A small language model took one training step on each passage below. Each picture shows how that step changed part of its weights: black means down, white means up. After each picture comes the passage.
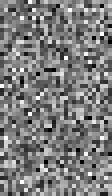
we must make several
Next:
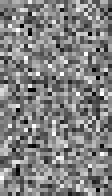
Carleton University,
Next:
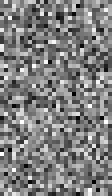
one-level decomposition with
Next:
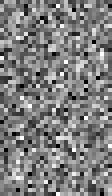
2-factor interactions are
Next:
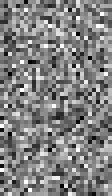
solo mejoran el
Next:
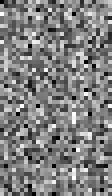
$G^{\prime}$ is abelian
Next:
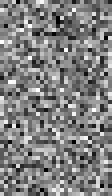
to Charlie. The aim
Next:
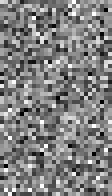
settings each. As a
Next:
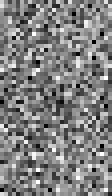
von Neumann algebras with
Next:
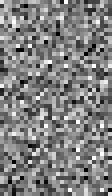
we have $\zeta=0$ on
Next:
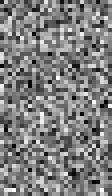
enjoy the large $N$
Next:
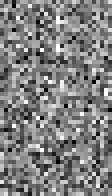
and a bank. Each
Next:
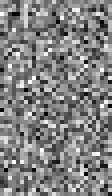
from the generating $BFR$
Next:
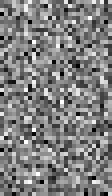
the essentially trivial
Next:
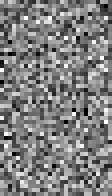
autores relataram que as
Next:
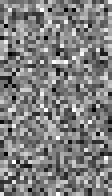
this estimate leads to
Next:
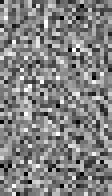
the service reliability will
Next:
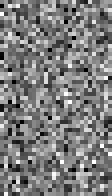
davlat ishidir.
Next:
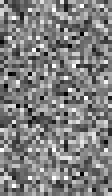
SIFT, ORB e
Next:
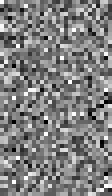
ўзак ё
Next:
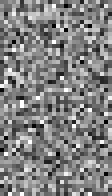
edge weights into integer and
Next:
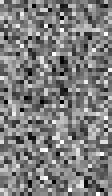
accounts for all observed
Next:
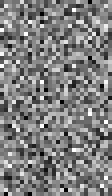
школу. Для
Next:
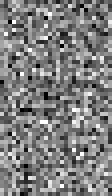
accurate determination of small
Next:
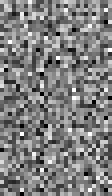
\epsilon_i = N \epsilon$
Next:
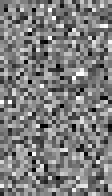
Pessoas com tal
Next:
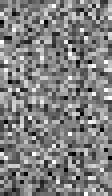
cost can be estimated as
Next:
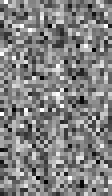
(with communication time
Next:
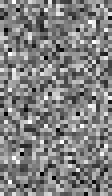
two key contributions: 1)
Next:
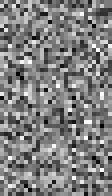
employ individual
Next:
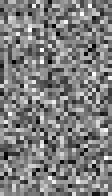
$b$ lies in the
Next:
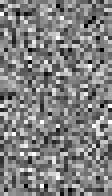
Hence $ \phi_0$ is
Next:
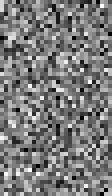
Aufgrund seiner
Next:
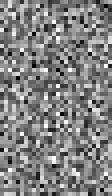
improve efficiency in different
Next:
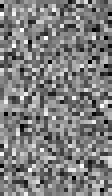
special relativity relation $E =
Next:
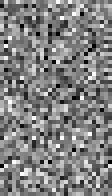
loc}(\Omega). $$ Then
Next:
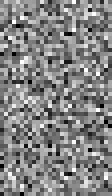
boundary has two connected components
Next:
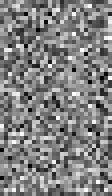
by the sign of $y$. This would
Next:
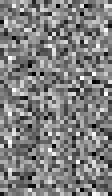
flow of information between the
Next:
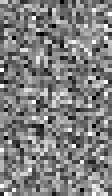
settings, but often increases
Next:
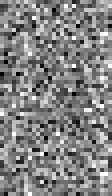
infimum on the right side
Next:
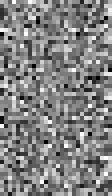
is equal to 1, and it is
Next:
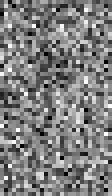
de antibióticos
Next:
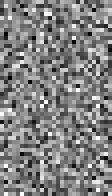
signal and in most cases
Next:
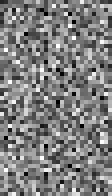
“The modern cult of
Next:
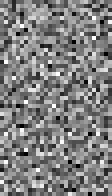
panel $d$, we
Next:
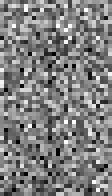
couplings as given in
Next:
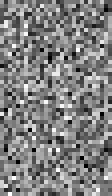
ularning natijalari
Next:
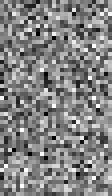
is interesting to point out that this
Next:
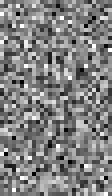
$l_i$ be the number of
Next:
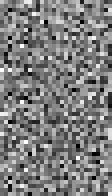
in ways not possible in
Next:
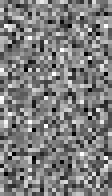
del que no solo se espera
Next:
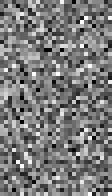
va oxir-oqibat
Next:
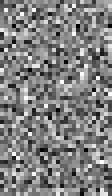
this process based on scientific
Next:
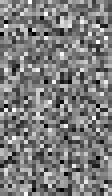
en contexto es la presencia
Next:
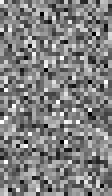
як такий,
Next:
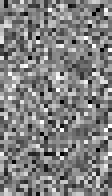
of $k$. For a set of
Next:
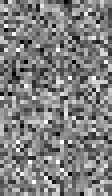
the energy scale, such as in
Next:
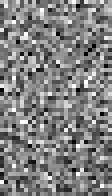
is a $4\times 4$ matrix
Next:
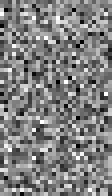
achieved pressures, which
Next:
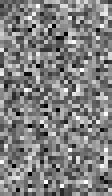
através da intervenção
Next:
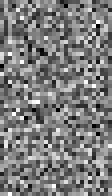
Growing Participator
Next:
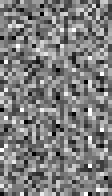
с добавкой
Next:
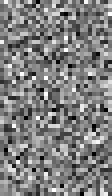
for this measurement. Fresh
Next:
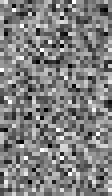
acoustic features. The
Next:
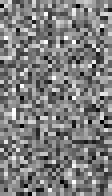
an illustration) for
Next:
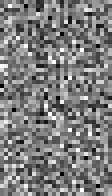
in devising his
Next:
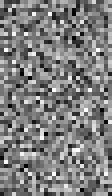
I very reluctantly
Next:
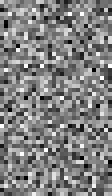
a participar do Grupo
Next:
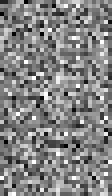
die Infrastruktur,
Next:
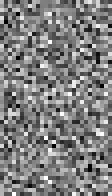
induced by the projection
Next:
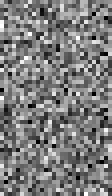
smaller relative to the classical
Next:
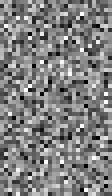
es que la mediación regional
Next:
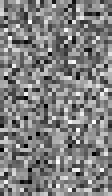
risk free asset plays
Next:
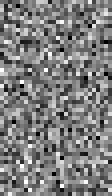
de operaciones en el
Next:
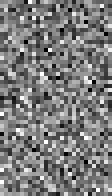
associated must obey first
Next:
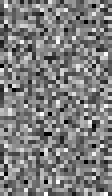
given by the Gibbs measure
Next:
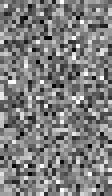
tushunish imkonini
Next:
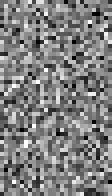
bounded by a function that depends only
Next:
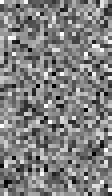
Let $L$ be a Lie algebra
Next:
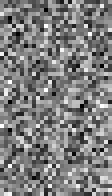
ushın da qolay
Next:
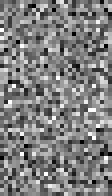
going to prove the estimates
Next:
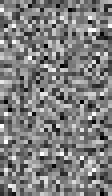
from its production. In this
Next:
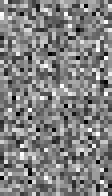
II otherwise. Clearly
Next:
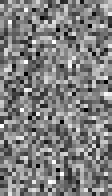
of original database in
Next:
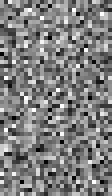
dort üblichen
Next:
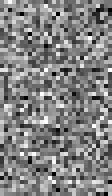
Hence, for two of the
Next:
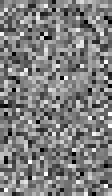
diperoleh pada
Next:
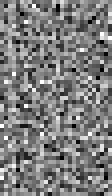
[11]), and Levin has
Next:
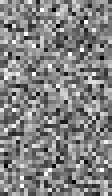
downward net
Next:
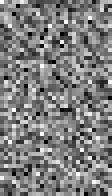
in the active resistance. Let
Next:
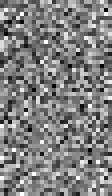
ito sa mga nasa
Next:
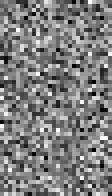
in the magnetar itself
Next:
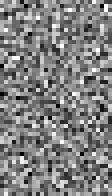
properties of the system by weighing the
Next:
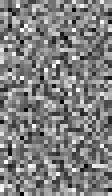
\phi) L(\tfrac
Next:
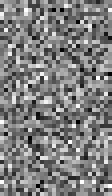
ma'naviy va moddiy
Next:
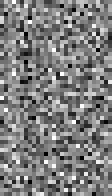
Education and Research
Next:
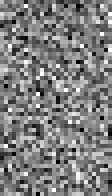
of 198 doctors –
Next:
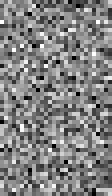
\section{Description of the
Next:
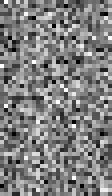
centros nerviosos
